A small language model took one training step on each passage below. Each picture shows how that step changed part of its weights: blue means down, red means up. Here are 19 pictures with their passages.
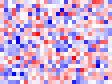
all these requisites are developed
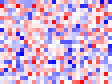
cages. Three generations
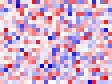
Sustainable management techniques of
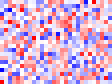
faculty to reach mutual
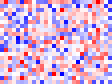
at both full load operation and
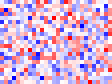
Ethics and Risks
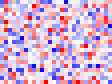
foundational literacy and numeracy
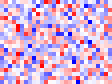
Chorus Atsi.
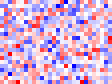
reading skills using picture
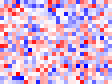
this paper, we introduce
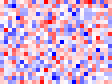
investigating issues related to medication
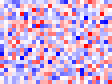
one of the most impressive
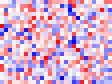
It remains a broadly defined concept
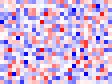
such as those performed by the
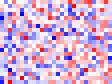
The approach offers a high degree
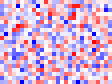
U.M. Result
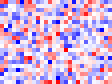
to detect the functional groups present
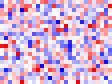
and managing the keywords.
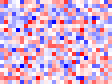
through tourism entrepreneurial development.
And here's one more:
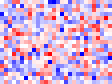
first "together with
